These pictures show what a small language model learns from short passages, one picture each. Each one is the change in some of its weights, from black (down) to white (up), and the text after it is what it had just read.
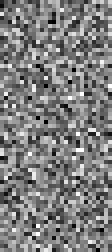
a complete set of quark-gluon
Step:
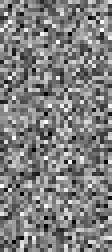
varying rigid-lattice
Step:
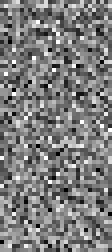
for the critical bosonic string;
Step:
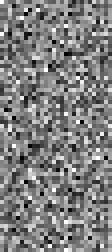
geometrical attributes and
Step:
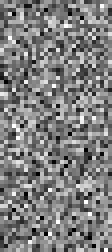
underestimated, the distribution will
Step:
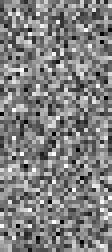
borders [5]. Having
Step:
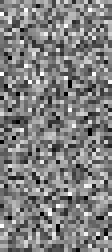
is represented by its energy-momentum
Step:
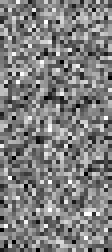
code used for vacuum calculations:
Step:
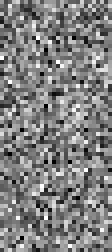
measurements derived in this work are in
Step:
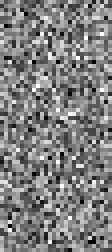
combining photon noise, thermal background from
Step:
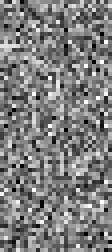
is observed around 350~K, corresponding to a
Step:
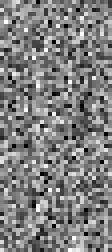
been focused on improvement of
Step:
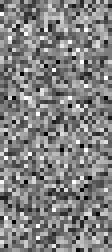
magnetic field $B_{0}$. The inset shows
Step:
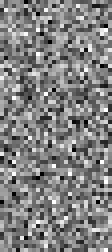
Achilles and the Tortoise
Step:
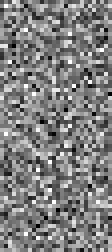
the equilibrium. Afterward,
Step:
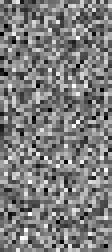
reduced to $0.2$, the
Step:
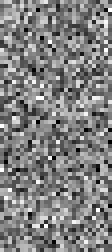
be achieved by electron beam
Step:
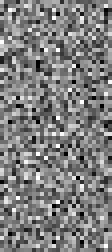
J. P. Singh, S.
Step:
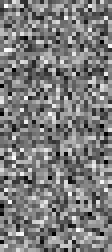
the MOND acceleration scale
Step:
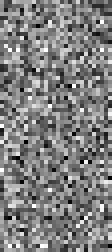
a Poynting flux wind, they
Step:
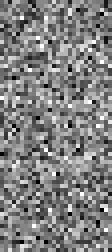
compared to CTC with an additional
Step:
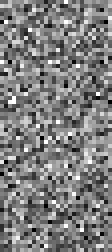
either diffusive or periodic, as
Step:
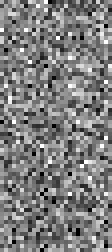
\Omega'(qL), \quad
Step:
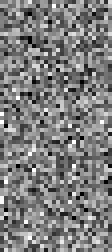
with all the technical parameters given in the
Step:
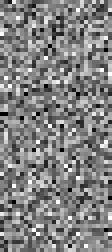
sufficient condition for thermo-gravitational
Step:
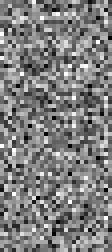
beam clearance and reduce thermal
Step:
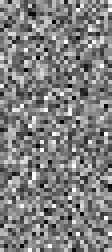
repulsive bulk interactions tend to
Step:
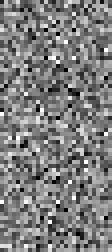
each time vehicle mobility is
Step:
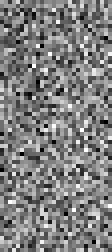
distributions with broader peaks with the
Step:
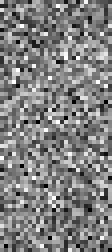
setups. \newblock {\em
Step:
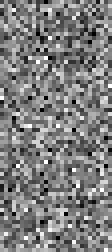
\left[\cot (k t)
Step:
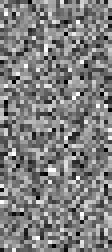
strong spin polarization of holes residing
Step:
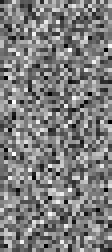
neutrinos is $n_\nu =
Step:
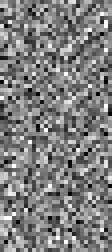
accretion. Similarly, those in
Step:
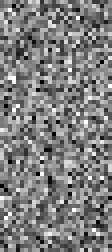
upgrading IIoT network.
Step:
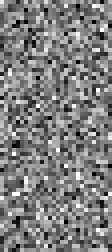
non-Abelian gauge theories
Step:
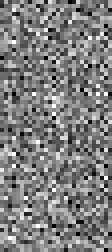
\end{center} \caption{The
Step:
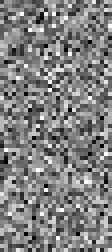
{\bf Table 3} -- Recent
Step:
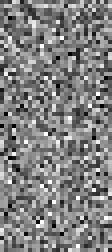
of field is defined as the axial distance
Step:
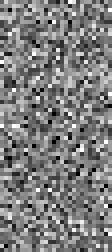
relativity.}, the best prospect for
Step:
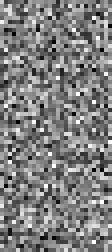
affected by dust attenuation.
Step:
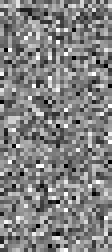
with the local scaling relationship of
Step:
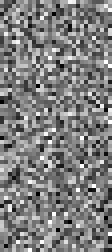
the wealth of new s-confining
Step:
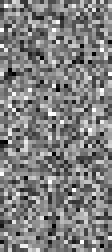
the ejection of many of the original
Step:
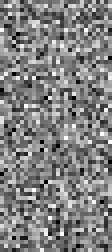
in the thermodynamic limit, it may in
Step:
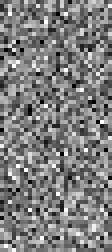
states, which is why the black hole
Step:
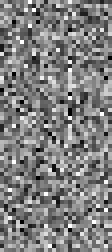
problem is alleviated (with respect to
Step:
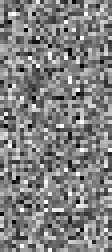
constituents of the deuteron
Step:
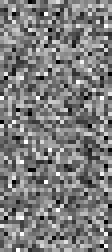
\keywords{} \maketitle
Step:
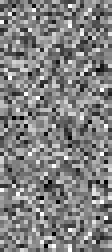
dim=5 are the operators of
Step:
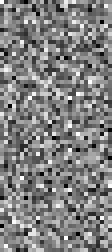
interviews or think-aloud
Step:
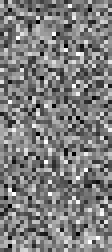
corresponding $W_{0}^{\rm QPM}$
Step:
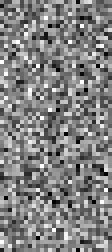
peak at the bare atomic frequency, as shown
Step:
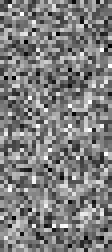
associated FI parameters weighted by the
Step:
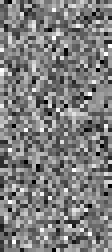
can be solved using $x={\rm
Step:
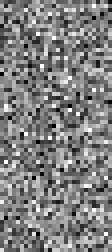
surface terms and corner terms as well. The
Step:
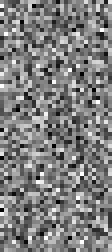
theories of Struve or
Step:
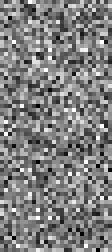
(MCP-PMTs) of
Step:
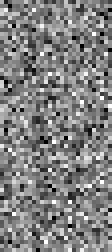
adopted in Paper I are
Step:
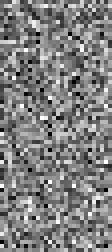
of the future domain of dependence,
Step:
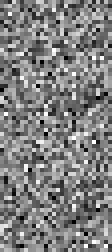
are not significantly different from one another.
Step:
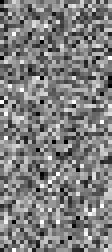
because of the low optical depth in the
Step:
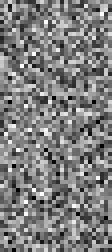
there are only a few such cases. During
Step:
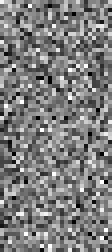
NSERC of Canada.
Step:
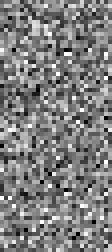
in critical care research.
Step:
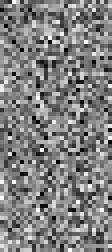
only within the HOS. This approximation
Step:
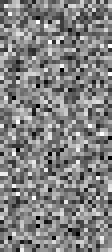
to make use of the edge maps
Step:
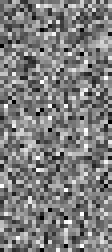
$SU(N_f)$ gauge
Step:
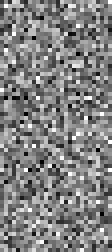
the escape time parameter $\eta$
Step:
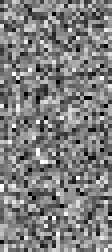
how to choose $\kappa$ on the lattice and
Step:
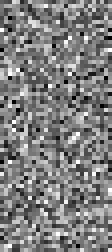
of the response of the active particles
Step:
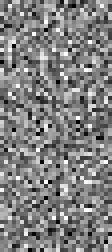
observations, $\mathbf{Y}_i$
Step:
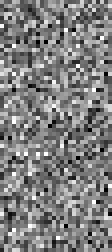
times, indicating that the reaction network
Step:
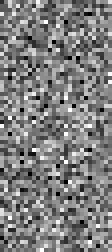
through the process $h\to SS$.
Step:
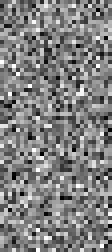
arguments, we can conclude that
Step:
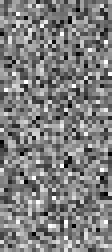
the signal decorrelation timescale and
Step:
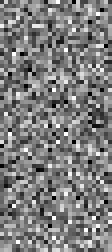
2-bus system by the closest
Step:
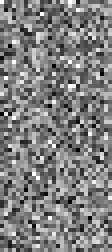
endoscope does not operate
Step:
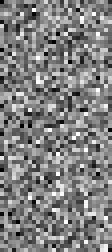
approving it for publication was
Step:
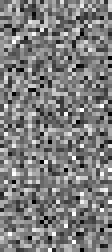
except we subsample the input matrix
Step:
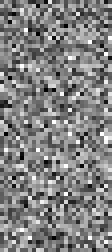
\] and the third term of
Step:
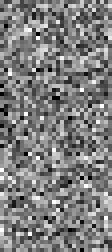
chain which is defined as \begin{equation}
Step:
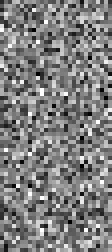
those on the DAOD (Fig.
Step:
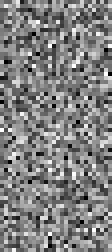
and by rotating the transformed
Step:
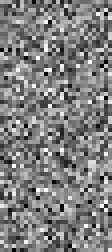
wave conditions. We have no way of
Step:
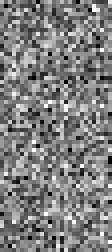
energy difference between subunit states (equal
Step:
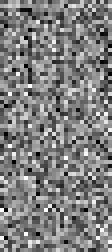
with the data available, we cannot
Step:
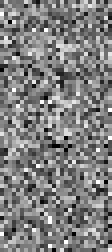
it a sensitive probe of
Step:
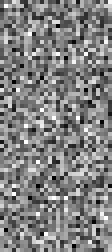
the interplay between the deformation of the
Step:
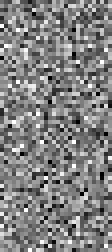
goals of the AI governance
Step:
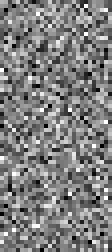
H}$. \end{Theorem} {\bf
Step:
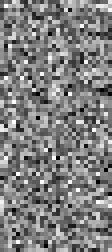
the conformal anomaly to determine
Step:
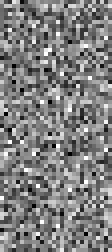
is included as our third object
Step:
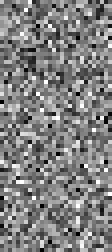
far end of the strip to be
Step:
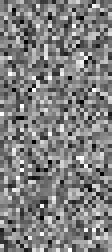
fraction in the Monte Carlo is
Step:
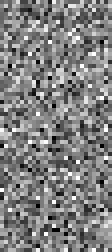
and 2011 data was difficult and that
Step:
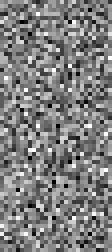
$\rho$ meson production and their
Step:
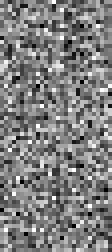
In the final step, we consider the
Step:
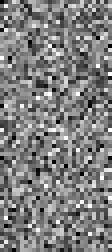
that for different values of~$u$ the
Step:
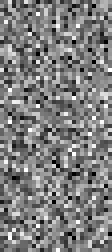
Rosen, 1935), where the
